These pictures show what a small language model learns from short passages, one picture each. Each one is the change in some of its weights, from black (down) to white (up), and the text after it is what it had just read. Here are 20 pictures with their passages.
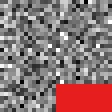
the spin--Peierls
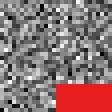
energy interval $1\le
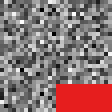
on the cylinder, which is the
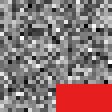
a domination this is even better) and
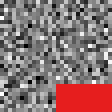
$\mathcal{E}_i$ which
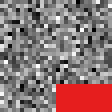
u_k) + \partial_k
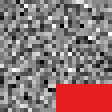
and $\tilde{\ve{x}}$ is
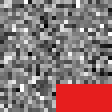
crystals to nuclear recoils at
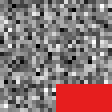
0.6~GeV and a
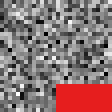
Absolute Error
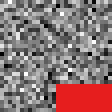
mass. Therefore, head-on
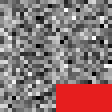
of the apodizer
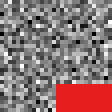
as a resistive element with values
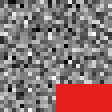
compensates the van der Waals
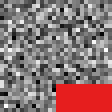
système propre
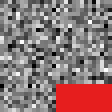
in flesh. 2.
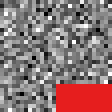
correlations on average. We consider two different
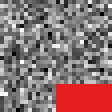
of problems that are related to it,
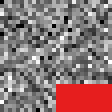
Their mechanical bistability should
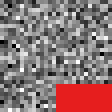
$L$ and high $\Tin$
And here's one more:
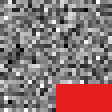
direct $J/\psi$ and for
